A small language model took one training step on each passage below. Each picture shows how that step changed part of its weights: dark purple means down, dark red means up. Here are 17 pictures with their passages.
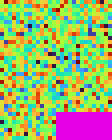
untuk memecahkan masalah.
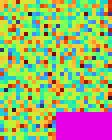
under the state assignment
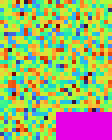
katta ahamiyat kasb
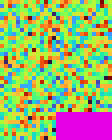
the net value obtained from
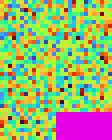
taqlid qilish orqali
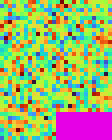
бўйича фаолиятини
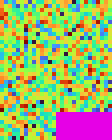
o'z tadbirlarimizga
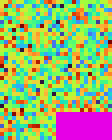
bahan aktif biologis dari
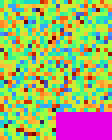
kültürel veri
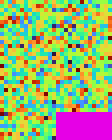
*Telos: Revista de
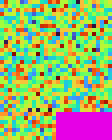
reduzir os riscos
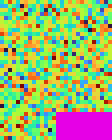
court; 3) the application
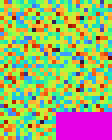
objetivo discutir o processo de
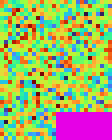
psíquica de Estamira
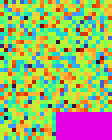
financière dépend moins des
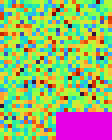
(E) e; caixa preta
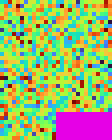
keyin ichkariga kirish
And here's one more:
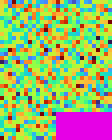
Strandzugängen zur
